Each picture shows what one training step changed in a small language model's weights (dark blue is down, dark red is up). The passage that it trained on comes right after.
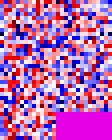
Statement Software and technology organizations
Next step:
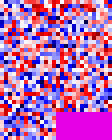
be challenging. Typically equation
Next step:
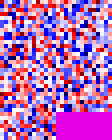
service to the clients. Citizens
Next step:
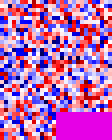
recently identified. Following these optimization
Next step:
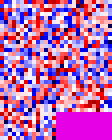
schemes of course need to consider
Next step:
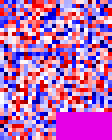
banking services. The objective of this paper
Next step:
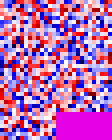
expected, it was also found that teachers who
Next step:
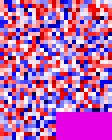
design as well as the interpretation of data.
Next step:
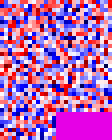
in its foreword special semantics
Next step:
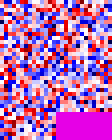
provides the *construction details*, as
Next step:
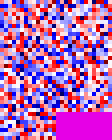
physicochemical properties of the drug.
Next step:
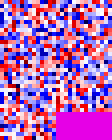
of signal collection and transfer the
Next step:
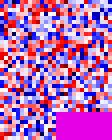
elections, and protect society from
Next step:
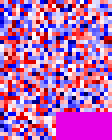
of the Riau honey samples met
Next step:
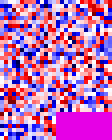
be a stronger tendency for authors
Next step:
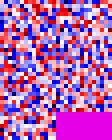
be useful for a while, but then we
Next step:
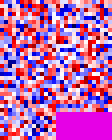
alignment evaluation of motion beats
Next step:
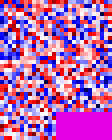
and materials required for its further use and for
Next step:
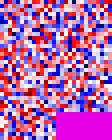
for building the dataset for system
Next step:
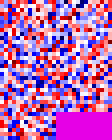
protected data feature and Sensitive Data
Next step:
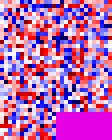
Jumper Cables They are used to
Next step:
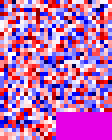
512-bit message block M
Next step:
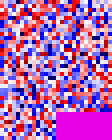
features of the tools. Be careful about the
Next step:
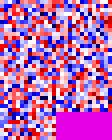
were taken into consideration and were
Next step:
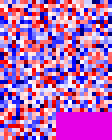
recordings can be effectively used for sound
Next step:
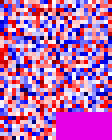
that a limited number of materials can be
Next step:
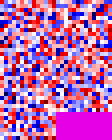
responses to attitudes towards the research
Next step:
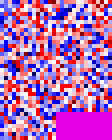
utilized to increase the repetition
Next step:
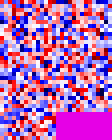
and 158 mixed with a stream
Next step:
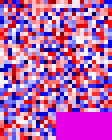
and implementation of the Dhamma platform and
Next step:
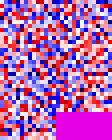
embedded agronomic rules
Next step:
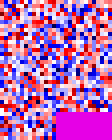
technologies used to develop projects are available.
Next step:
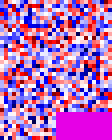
the work reported in this paper. Ethical
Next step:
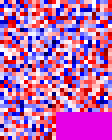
at enrolment agencies and the
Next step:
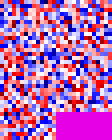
of developing sepsis. The lack of
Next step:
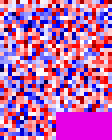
neoplasm consistent with
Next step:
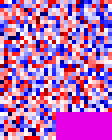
70% of the forest habitat
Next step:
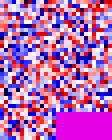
size and category of the vehicles
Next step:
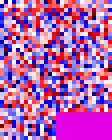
number of vaccinations, number of
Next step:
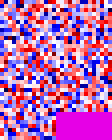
original and enhanced image respectively
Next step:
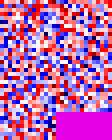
traditional methods in optimizing control parameters across
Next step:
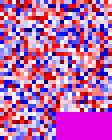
It is the primary seat of *Vata
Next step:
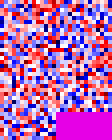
used method in many fields of science, including
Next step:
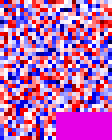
to terminal class. The parsed data
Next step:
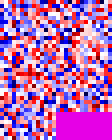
of speech from the age of 3 to 12
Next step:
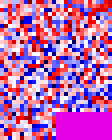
reduce pain & inflammation,
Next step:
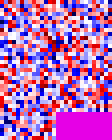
to the upper floors of the
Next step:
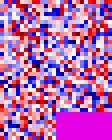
edition*. 2013: Basic
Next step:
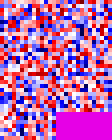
in Basic Health Units with groups of
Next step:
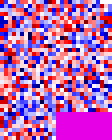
the tool to support interaction among participants, students in
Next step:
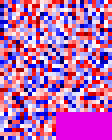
zinc or cadmium has been well
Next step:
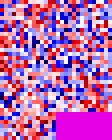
diagnosis to treatment planning and
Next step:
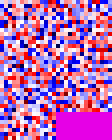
particular situation in which she acts.
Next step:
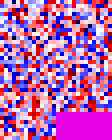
2 q_a Structural
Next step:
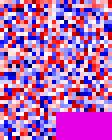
Italy Square using computer vision
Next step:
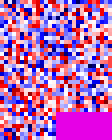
regulate the activity of investors without
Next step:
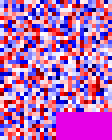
G or $v = D$ is a
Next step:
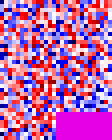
post retirement enterprises in
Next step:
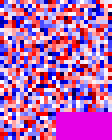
the respondents were of the opinion that
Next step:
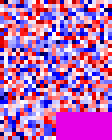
or meta-cognitive activities [3]
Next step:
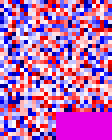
of pk_{D_2} obtained on
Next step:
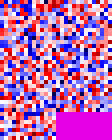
two-stage system of postgraduate
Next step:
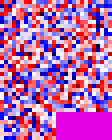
are accessing the applications using mobile
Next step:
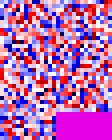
internal force and external force.
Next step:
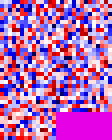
using the petermann model to estimate the
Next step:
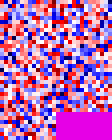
paper, we follow the model introduced by
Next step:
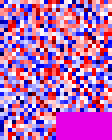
in which learner well-being plays an
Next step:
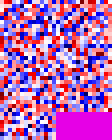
Graham, Borup,
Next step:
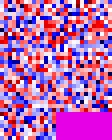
Mishra J. Energy-Efficient
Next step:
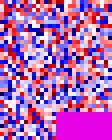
data does not conform to the normal distribution and
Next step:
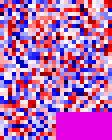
sketch of the test. The experimental conditions
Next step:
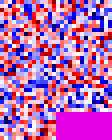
conducted at the occasion of the
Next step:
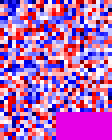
Widespread Phenomenon, but
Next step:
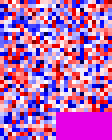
round and round in the farm trying
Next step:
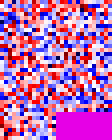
is equally very important to know the number of
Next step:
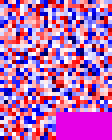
this condition so that it is not accepted
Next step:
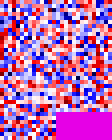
\mathcal{T} \quad (3)$$ the
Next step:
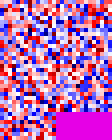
in food purchases & increased in cost
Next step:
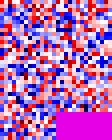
is not a rigid checklist
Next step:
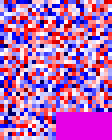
with forward-thinking strategies to
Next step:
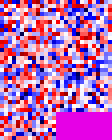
Each method is carefully designed to
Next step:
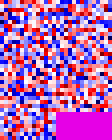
can be employed as a technique to change
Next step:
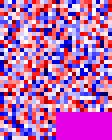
machines, there is the possibility of using
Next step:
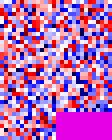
improved product or business process (or
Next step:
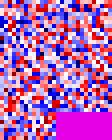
with scales to measure emotional
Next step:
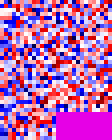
for complete wetting by the resin and
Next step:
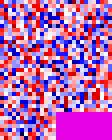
family environment requires special responsibility.
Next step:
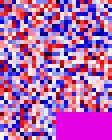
are less efficient, smaller in size, and
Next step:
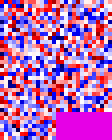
and setting (Zikmund,
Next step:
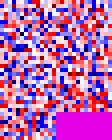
schools in Rivers State. The sample size
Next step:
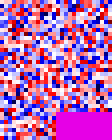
geopolítico e em
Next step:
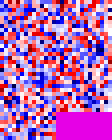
Toto tribe is increasingly
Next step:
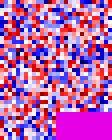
the time, the volume of repair
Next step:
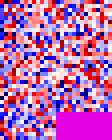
and Verma [18], the authors proposed
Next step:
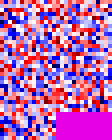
can change the social sensibilities of the
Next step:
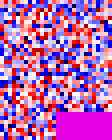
closed paediatric femur
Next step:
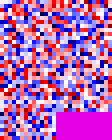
were married. This implies that
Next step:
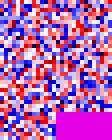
of bacteria. Other investigations have
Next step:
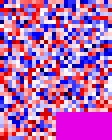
spinach genome [11]. Expression
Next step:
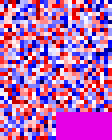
The data was analysed via the
